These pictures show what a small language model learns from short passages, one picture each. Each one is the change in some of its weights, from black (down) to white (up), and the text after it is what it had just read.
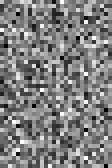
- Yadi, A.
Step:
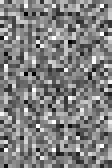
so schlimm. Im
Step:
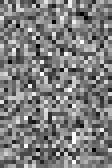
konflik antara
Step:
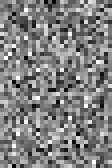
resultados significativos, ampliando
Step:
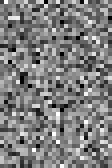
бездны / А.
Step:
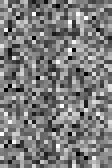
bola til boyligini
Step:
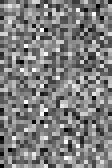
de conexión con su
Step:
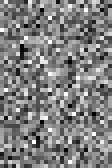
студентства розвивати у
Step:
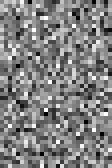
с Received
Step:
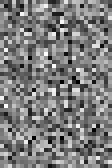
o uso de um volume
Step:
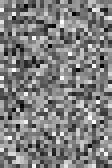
её мнению,
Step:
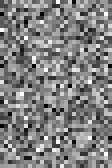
рівня складності та
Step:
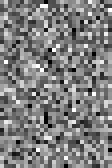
tushunchasini anglash,
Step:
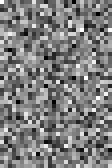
test savollariga
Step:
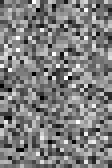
Casabona*, t.
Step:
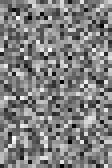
v temeljnem
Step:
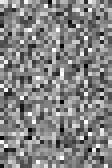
редактора А.
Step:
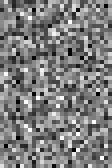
ikkala lug‘atda
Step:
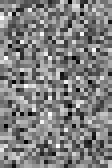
direitos de aprendizagem e desenvolvimento
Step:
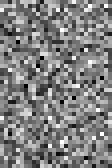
Nagel, J.,
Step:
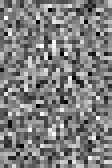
droit français
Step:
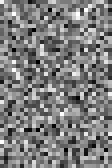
& Ghani, S.
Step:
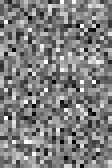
dos superficies de orden
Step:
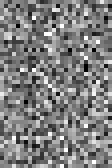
process of the author's
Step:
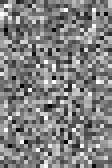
uma outra dimensão que tem
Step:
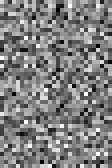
: автореф.
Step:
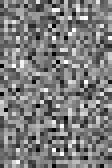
is voor haar vooral een
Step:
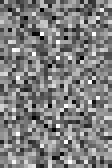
otras, dando lugar
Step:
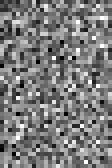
esga solganidanmi
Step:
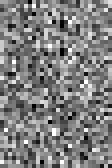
kengroq ekanligi
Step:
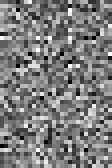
dann habe ich
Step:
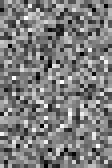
razón corre el
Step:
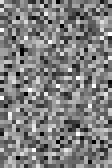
не виключає
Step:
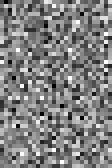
restauração da função
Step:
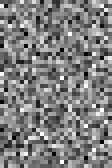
bonding with popular
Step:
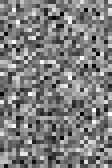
hal rehabilitasi yang
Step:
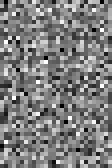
katta ilmiy xodim
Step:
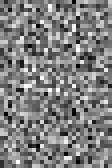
de Engelse,
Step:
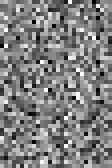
sifatida talqin etiladi.
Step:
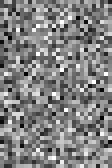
19:06 natijasi eng
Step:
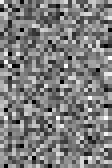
nasliy harakterlar
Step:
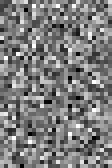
puiden koko ei
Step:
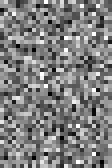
do Supremo.
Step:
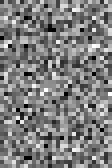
eles enfrentam
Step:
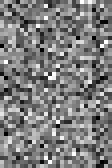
la comunidad universitaria
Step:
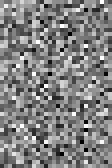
ijtimoiy, siyosiy,
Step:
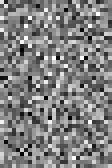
постларида товарлар
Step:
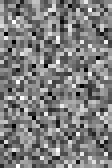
involving private
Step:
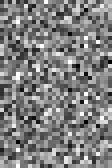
Carta, segnando un
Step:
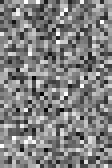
ideia de veto a
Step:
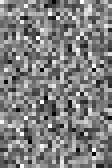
Programı, Ankara
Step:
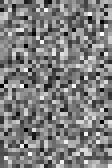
javoblarni tashkil etish ham
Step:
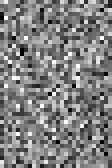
спрямовані на
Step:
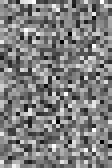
travers un projet de
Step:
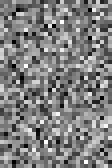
ведения совместной
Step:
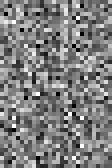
não elimina a
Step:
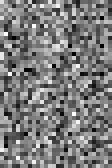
the Chernihiv
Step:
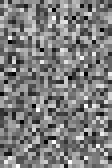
etilayotgan asosiy yangi
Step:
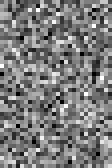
Muitas colônias
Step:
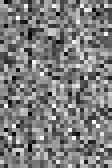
K & Neher E
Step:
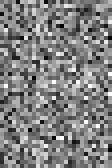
contrat), sont recensés
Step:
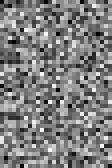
ta’minlaydi. Kon
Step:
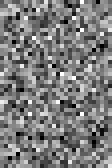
ostida namuna
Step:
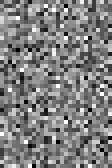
и предпринимательству
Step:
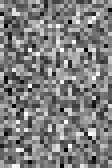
aportes de un alto
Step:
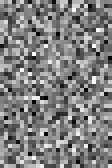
be carried out.
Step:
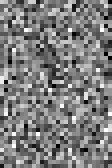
hakkı, temel
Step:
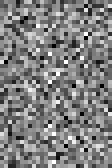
είναι το
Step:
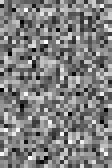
же час формується й
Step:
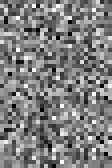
de biodiversidade.
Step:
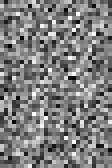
Povo Guerém;
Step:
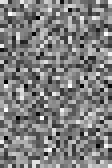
penelitian ini.”
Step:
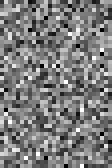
pullik asosda chop
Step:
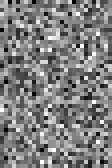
amalga oshirmoqdalar.
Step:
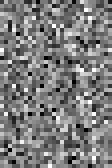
bo‘yicha I toifaga
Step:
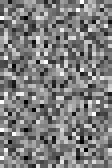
O'zbek matnining
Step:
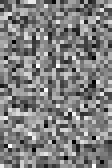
el análisis de resultados para
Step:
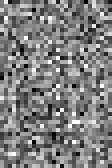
нових клієнтів
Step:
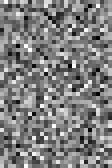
siswa sudah
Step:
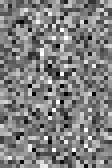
ойида бошланган
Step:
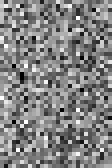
аналізу стійкості
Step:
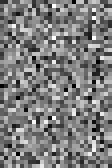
European Society
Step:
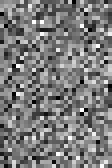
chizish; biror
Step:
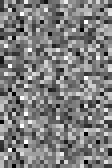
jarayonida talabalarning nazariy
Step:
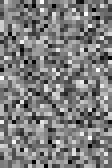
и синтезированные
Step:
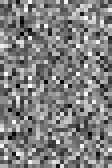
создаваемых их
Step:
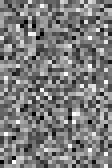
forma, a avaliação
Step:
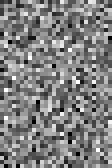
o'z ishlab chiqarish
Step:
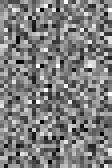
navbatda mos
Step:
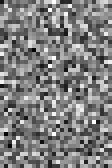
fortepiano estetikasi
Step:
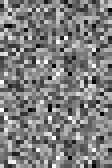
ulami qayta ishlash
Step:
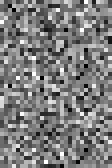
haqida fikr
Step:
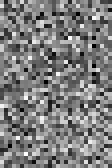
dan manajemen respons
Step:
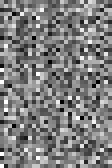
pela observação sistemática do que
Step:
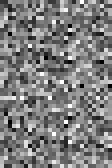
atuais tendo em vista
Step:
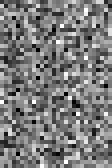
Tract of Common
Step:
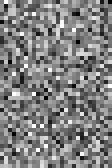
гарантом повернення
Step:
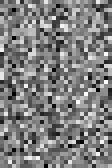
xislatlari tabiiy
